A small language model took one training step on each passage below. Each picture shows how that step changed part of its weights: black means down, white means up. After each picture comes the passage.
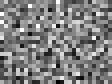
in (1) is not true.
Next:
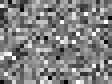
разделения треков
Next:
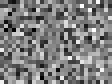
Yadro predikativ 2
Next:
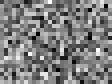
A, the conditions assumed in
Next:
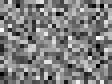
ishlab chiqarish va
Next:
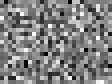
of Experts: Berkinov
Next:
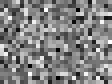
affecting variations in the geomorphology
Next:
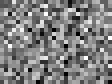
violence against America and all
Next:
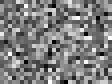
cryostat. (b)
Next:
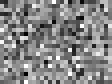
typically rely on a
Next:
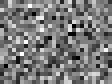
horizontal cross-sectional ellipse
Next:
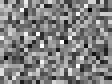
Tourism Management and
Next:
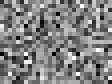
devoted to a review of modern scientific
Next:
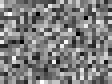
and the relationship of these two types of
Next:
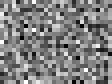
\subset R$ be the ideal of
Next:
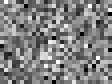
is proven. The issues of changes
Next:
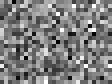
the essence of the resource
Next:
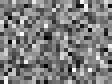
fim de que a Funai
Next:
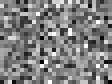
that total of 94.87%
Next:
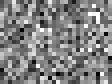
is the time required to create the final
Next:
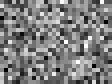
сув ресурсларини
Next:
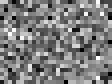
type $(1,1)$ with respect
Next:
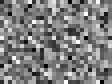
maupun yang berupa
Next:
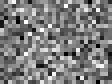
adapted to the Brownian
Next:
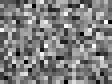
lifetimes make them a very good cost
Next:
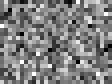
**Year 2:** Launch
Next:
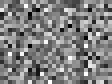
disease and independent risk factor for both
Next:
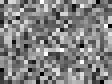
$v$ is a known
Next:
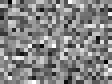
смысле принято
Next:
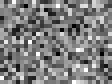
below the x -axis, are
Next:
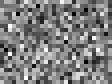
on the conditional bias and mean
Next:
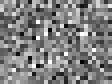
hanya berpotensi
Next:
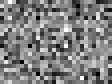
and supply-side measures to increase
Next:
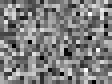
A. Pérez
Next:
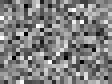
à partir de sources ouvertes
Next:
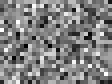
introduction and analysis of a two
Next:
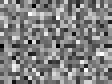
generated by shift operator and its adjoint
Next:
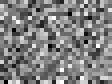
results in suicide, and some
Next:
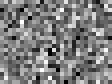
into primary and secondary groups. In the
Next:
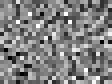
aniqlash, davolash
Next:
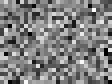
in the body of the article. The
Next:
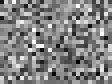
resulting powder was subjected to
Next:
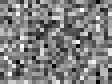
tried to link Leopardian
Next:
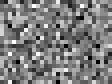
a twisted tensor product (see
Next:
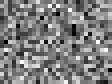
individuals (Huddleston
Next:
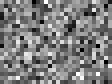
in the previous section, consider the set
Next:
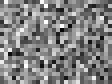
conditions in terms of work characteristics, work
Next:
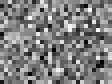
Lyapunov exponent along
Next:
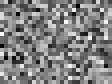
design and teaching-learning// International
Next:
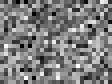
Berenson, *Metodo e
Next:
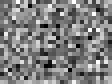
of Foreign Studies
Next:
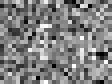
educational material, identification of the main
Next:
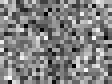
could the problems be solved? This
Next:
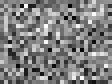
EURMKB” of the
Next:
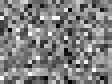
Oficial Mexicana
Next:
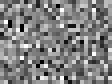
(2015). Leadership practices of
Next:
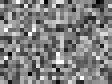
and Organization Traces The learning
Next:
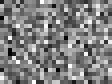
O., Zamonaviy
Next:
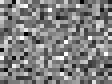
- How long will the data remain
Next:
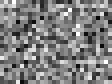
use his words such that they refer to
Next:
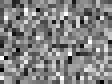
not due to a better handling of
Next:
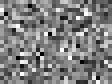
qaratilgan. Ushbu fan
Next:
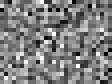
небольшого изменения
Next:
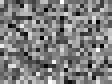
Baire functions coincide.
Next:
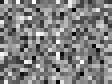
department of a tertiary
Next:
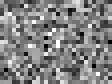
association probability is obtained by using
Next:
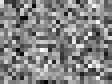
a review of the Indian perspective.
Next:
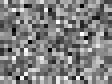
principalmente no que diz
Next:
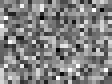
denote the geodesic ball with radius
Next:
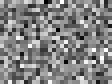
and, therefore, ${\mathcal H}
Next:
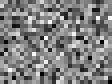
форм искусства, в
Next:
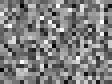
terms of generators and relations is essentially
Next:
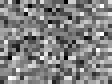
siswa dalam menghadapi
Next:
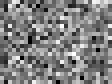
suffices to show that $\cD
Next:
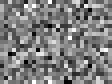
GIZI. Halaman
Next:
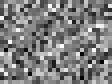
of the true image decompositions
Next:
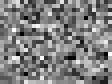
and exhibited in these three publications
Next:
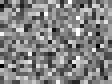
eclampsia etc or for
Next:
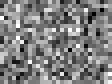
repeated with the same sample and with
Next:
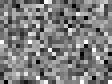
Hilbert is, in general, simpler
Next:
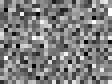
from (\ref{varsigmaa}),
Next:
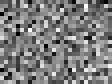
una tessitura che unisca
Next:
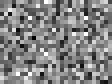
Eduktec Consultoría
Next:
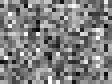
discrete time series. We analyze two
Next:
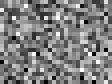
би можливий,
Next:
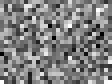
Ltd.*, the issue of
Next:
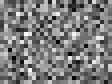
ni con ácidos
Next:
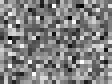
filologiya fanlari bo'yicha
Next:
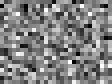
va ko'nikmalarni
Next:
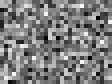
alleen de vorm van
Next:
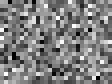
informasi baru ini adalah
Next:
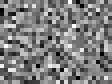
e i conseguenti processi
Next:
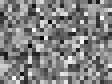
is to prove the existence and uniqueness
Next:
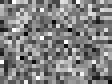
with the singular reciprocal
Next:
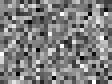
en vano, gracias al
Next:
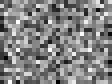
сверстников или
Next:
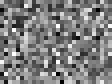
observables might therefore provide ways of
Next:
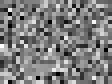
Spanish players, both
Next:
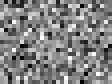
azimuth and up to
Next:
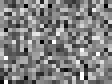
vives.....) dans les
